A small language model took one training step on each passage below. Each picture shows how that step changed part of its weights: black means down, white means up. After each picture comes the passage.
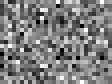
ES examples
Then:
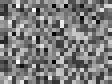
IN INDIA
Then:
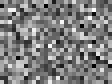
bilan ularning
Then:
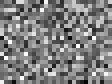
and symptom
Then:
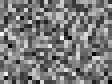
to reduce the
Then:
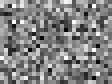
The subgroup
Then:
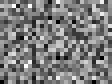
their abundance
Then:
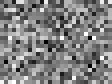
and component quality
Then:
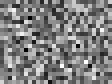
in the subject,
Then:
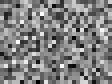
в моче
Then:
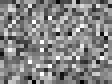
have been examined
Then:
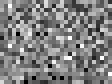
concentration –
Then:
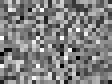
the first implementation
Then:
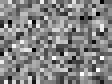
Reacender as
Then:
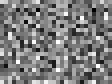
extra steps
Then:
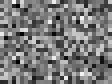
todas as
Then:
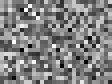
value in second
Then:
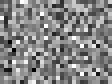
с тем
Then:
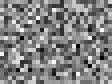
between the service and
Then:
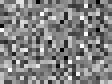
The findings show that
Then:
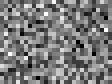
daha az
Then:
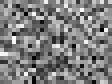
parameter in
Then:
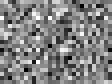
added black
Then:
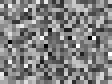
area of the
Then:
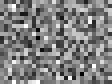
da Madeira
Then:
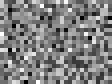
"Antes que
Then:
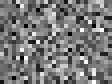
Bir kishi
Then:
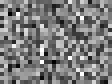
Lo que la
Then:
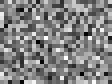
changing role of
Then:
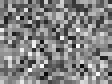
to the user
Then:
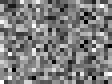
it instead
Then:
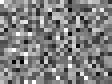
The range of
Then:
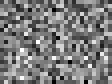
a GEO
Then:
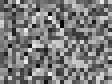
bu ta'lim
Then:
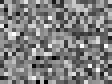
skills that can be
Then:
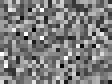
the direction of
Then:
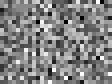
Research Journal*,
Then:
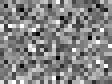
each event,
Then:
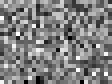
It is found that
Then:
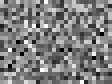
Research Press,
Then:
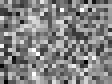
ва ўлим
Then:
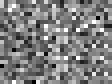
potentially key
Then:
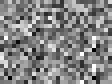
potential. These
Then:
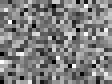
ver, las dos
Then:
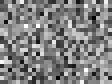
This eliminates
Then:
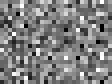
Capital structure
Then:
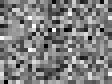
contrary, the
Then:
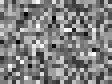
brittle nature
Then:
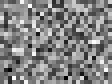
исследований в
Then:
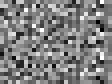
a sacred
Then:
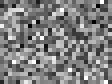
the heavy
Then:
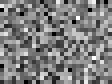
une Unité
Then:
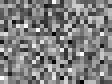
de valores
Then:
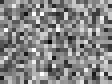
significant which means that
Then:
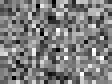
scope of
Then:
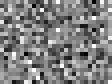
for decreasing the
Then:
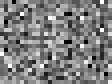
going into the
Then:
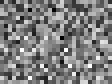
a business after the
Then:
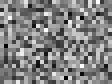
massa e
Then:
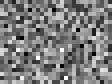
a student
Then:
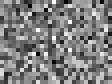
influenced the
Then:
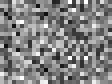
тачност у
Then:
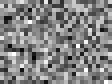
with better performance in
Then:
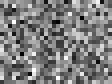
evolution of
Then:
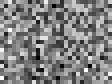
production systems for
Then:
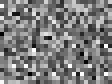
activities in which are
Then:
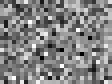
has become well
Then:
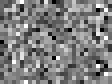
and resistant
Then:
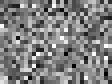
meg kell
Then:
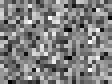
determine what
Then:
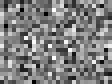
underscores an
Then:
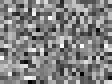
schools can be
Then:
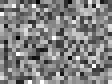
mm longis,
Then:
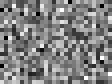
bir qismi
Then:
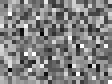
features of the
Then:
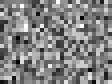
dengan rasio
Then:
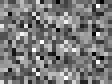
as fifth
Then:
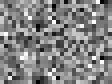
à partir des
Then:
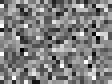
systems in distance
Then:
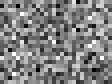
Examination of
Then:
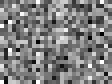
medical records
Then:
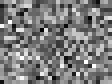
and M.
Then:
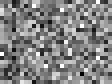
joriy qilish
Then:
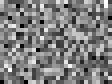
which will serve
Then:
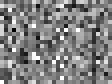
بر اساس
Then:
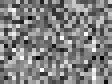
in order to show
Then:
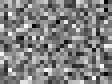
from classroom
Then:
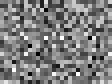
of power in
